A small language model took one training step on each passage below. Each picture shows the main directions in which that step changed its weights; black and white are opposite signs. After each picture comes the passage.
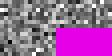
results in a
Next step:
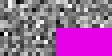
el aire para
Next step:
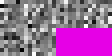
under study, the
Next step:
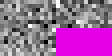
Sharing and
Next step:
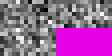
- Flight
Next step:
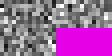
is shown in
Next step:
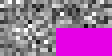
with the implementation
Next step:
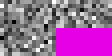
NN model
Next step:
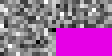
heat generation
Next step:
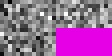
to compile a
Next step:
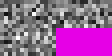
can play an
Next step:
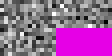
as a methodological
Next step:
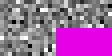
a) A total
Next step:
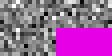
affected the
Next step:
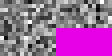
practice, the
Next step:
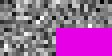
condenadas por
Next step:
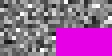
students' approaches
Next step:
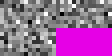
se ocupa
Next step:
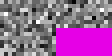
con una gran
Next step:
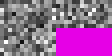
he provides
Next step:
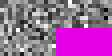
sistema de
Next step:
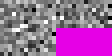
esse processo
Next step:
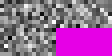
was recorded
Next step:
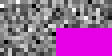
the exact
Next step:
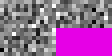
median and
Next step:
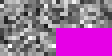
would you
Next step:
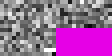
to evaluate if
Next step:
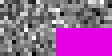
step one is
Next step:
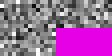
the amount
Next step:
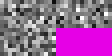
junto a
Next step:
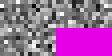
the development of the
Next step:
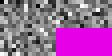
depression was
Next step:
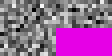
soch va
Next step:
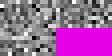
the proportion
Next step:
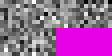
ml yangi
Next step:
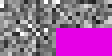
6 presents the
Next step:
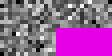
we have no
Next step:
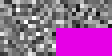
We consider this a
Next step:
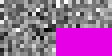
use of public
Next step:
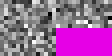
har bir
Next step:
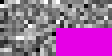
and observation of
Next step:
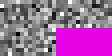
the problem,
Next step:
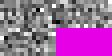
accident and
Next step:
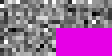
and T.
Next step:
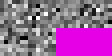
factor of price
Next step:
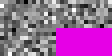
The molar
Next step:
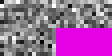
and knowledge for
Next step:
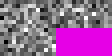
predictor of
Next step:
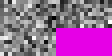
planes and
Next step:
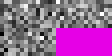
importância para
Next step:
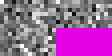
va rol
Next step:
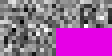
quality of
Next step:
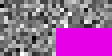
will take
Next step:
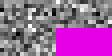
conditions, such
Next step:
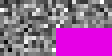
are made from
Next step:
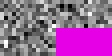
formado, con
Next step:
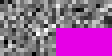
public knowledge of
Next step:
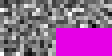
are less
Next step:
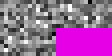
medida, la
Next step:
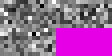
regulation of the
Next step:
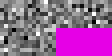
solutions of
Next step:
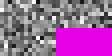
o discurso
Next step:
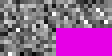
a vapor
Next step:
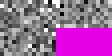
1. LOR
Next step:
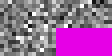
yang tidak
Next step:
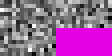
are waste and
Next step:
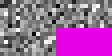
being the most
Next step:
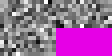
de adherencia
